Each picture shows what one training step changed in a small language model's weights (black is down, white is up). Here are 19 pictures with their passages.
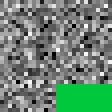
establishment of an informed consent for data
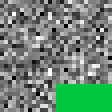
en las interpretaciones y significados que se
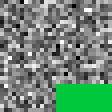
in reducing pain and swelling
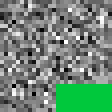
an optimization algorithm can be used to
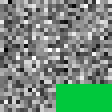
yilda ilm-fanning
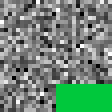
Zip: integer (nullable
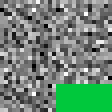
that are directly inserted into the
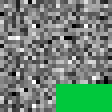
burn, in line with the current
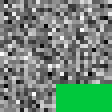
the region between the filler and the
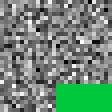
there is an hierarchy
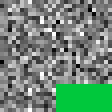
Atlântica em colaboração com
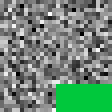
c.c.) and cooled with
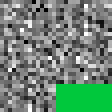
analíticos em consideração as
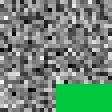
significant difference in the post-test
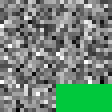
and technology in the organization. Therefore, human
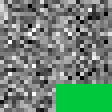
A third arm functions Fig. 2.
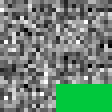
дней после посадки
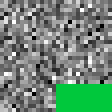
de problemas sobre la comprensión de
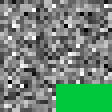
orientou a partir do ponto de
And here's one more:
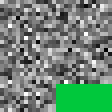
diabetes mellitus is
